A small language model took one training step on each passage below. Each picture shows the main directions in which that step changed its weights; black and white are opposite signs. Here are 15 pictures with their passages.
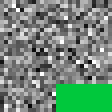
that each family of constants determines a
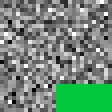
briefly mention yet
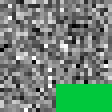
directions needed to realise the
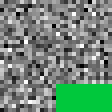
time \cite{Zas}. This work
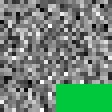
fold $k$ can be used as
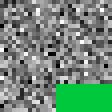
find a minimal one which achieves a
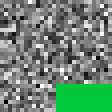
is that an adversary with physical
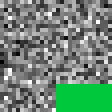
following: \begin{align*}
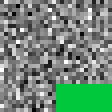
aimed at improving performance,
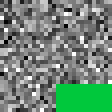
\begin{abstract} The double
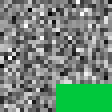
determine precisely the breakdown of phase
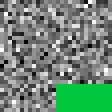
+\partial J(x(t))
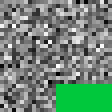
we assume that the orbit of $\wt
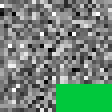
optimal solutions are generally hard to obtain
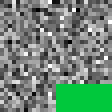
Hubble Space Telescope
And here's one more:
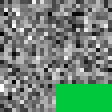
are identical and \begin{eqnarray*}
